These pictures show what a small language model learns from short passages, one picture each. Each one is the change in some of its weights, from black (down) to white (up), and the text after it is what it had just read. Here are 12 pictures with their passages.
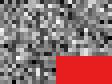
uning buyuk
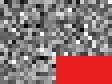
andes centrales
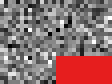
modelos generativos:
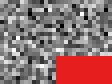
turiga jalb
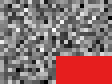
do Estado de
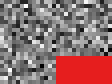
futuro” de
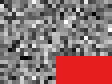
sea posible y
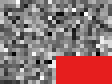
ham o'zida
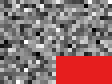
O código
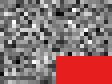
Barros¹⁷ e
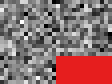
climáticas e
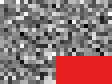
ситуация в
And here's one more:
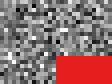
як дахові
